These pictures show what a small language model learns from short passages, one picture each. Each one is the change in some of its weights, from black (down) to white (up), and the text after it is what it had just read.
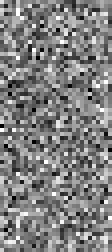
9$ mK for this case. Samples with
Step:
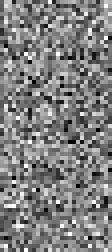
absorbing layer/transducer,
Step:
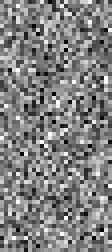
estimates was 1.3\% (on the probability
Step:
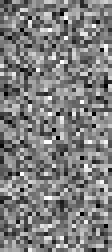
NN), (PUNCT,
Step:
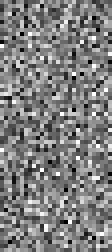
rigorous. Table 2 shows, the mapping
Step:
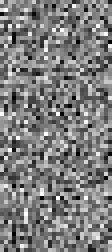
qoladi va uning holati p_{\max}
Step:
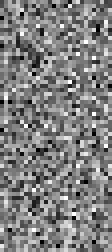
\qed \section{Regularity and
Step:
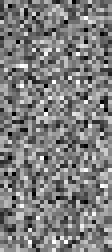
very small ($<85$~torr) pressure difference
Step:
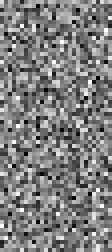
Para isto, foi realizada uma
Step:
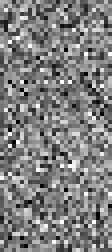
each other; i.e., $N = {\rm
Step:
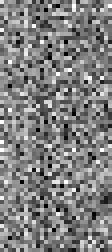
asosiy belgilarga keltirish mumkin: 1.
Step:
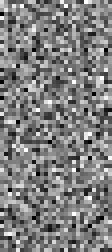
"Ayollar daftari" joriy
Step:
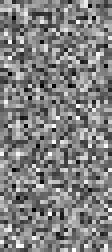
distinguishability of the photons is
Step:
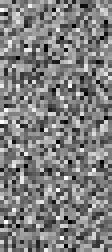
in the flat topology is compact.\\ Also
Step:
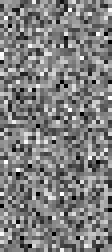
= 43 pc, Thorstensen
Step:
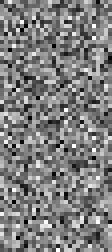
- ⊙ Goddard, R.,
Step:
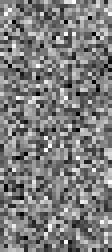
nela contidas, mediante procedimento
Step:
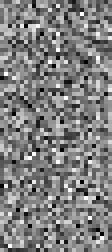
via Eq.~\eqref{eq:lin-eq} for
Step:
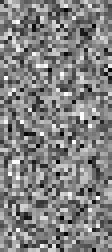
of $q$-ary lonesum matrices
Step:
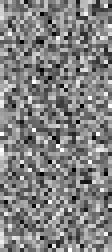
\] which represents ``ease of control'' with
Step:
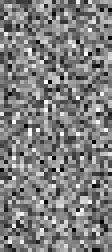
Tallinn: EKSA, lk
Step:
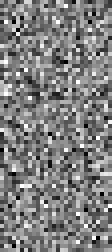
coverings, Dunwoody manifolds,
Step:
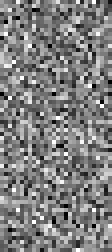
checkpoint table. For a critical
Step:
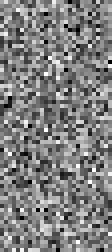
high, necessitating community-based educational
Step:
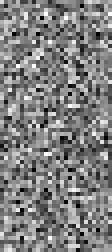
One formula provides the KS entropy and
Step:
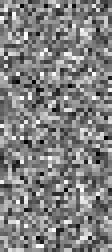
of information-analytical databases
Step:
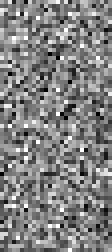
identify the matrix $\alpha$ defining the system
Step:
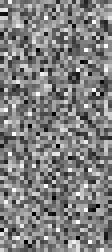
squares in a matrix covering all time frequency
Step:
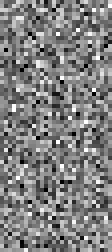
davlatlar o'rtasidagi hamkorlik va
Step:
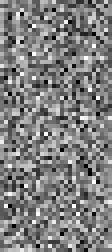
can be written as a product of an electron
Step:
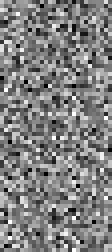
its asymptotic regime (10). As for a
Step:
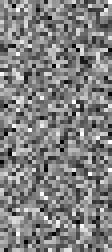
of judicial codes of ethics within
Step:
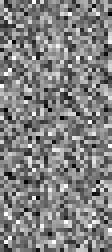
les encanta ser invadidos Los
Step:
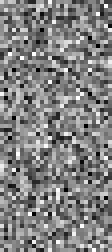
concentrare sau mobilizare
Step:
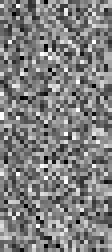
2014.** Reserva aos Negros
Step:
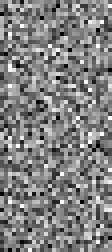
íons cálcio,
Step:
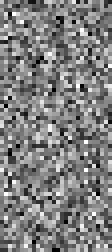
ventricular volumes and function in
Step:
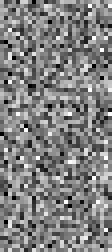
$\beta_i<\beta_j$ if
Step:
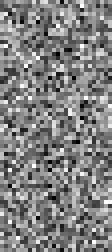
impulse does not generate a second action potential in
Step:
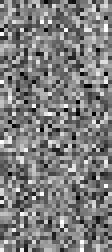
observations (Fruchter, et al.
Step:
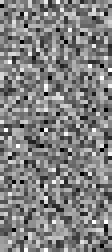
had a FWHM of 3.04
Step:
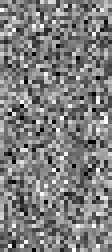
by Wang et al. (2010). Polarization
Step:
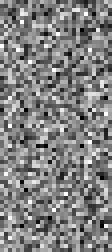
of Mathematics, School of Science and
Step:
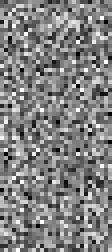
\cite{Galvao}, its
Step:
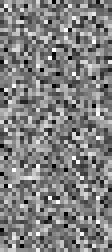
imaging via compressive sampling}
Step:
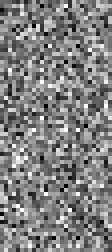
it. %\affiliation[a]{One
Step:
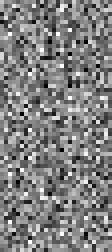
які застосовують у
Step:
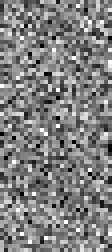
sources, time ranges, and instrument
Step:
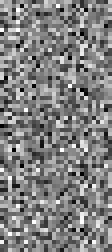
form linearly unavoidable families from
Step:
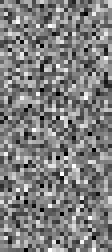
\end{aligned}\right. \end{equation}
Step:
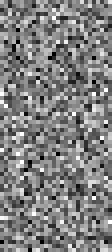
Zassenhaus conjecture in terms of
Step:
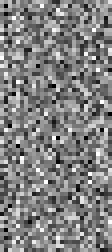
mijn interpretatie is dat er
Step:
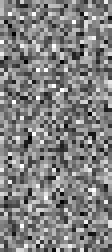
NRAO AIPS software
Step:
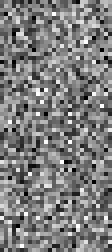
$\ps$. To describe the deformations of
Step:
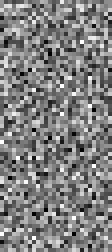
curves for Hitchin fibrations and the
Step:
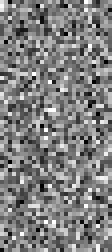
Bey”. İkincisi ise
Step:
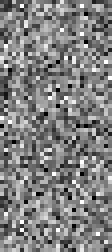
higher energies in the original p-DMRG
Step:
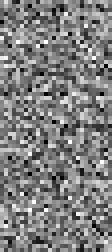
stars in SDSS; star counts in the
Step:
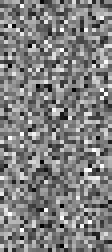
Bolalarning psixik jihatdan
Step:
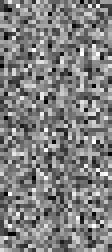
Diagnóstico por PAAF
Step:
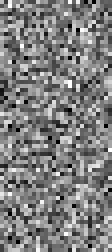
four tachyons and one field of level four}
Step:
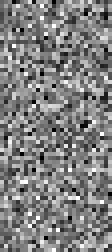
- 8 $\mu$m spectral energy distributions
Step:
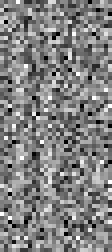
the effect of the box on the internal energy
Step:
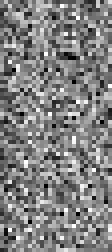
de língua portuguesa
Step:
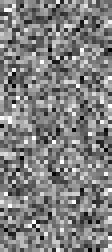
terminal singularities force themselves
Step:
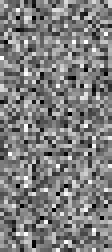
$\varrho\tau\varrho$ which has order
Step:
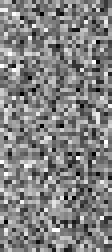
follows from the construction of generalized eigenfunctions of
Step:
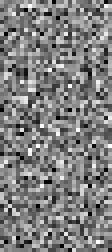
допускает прямые
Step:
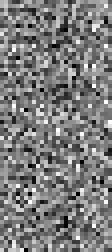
os fatores que poderiam
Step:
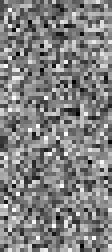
the equivalence of a generic MS depicted
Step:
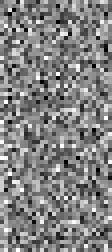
model the distribution of time of flight in a single
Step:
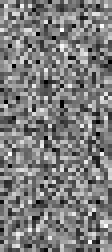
makes HINTS obtain great evidence
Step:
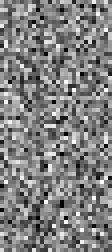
adversarial examples for ASR is that
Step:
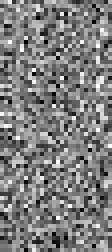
recently been published for the
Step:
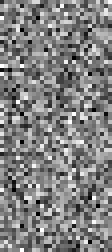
karya pada sekolah
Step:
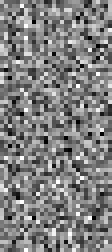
sanalgan bilim egallashga
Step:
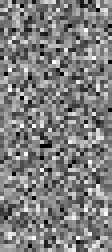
to $y$ at $(a,b)$, we can
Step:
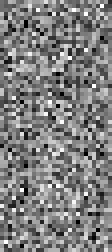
не обнаруживается [2].
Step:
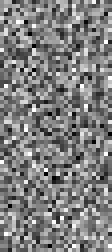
of order $n$) must be a tree,
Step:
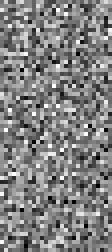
\begin{equation} V_{\rm s} \approx
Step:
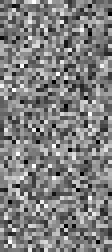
constrained objective function, we use the IHT
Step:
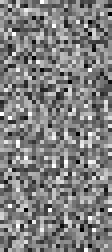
$g\to\bar cc$ leads to
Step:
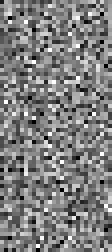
ma'nosida izohlaydilar.¹
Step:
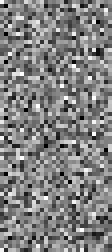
na ziemi, były w nich
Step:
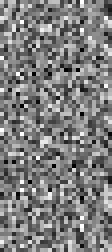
reconnaîtra dans le corollaire
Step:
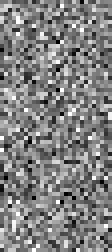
of $m/p$. We show by induction on
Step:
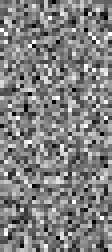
$\slto$}{Lie superalgebras
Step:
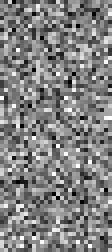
For every semi-exact sequence of the form
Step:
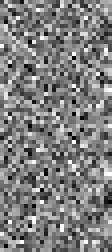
entusiasta e incesante
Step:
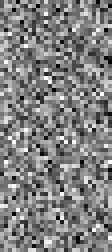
\ref{invariantes} the behavior of the metric
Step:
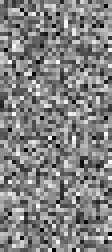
for all accuracies of practical interest and have
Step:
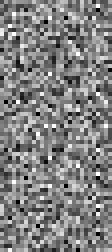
форм при переводе с
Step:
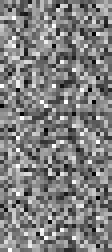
de construção do sentido
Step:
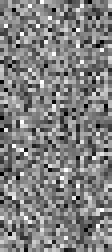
by de Boor (\cite{dB3},
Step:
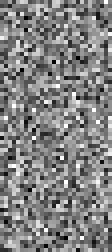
it suffices to show \v a)
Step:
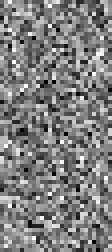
reliably constructing diffusion bridges
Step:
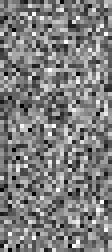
транспорт воситаларини
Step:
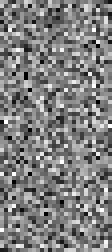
Рюриковичів, а з
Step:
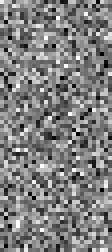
constraints such as Hamiltonian conservation
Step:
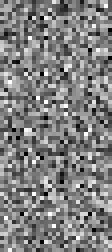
MHP y MHT estiman una
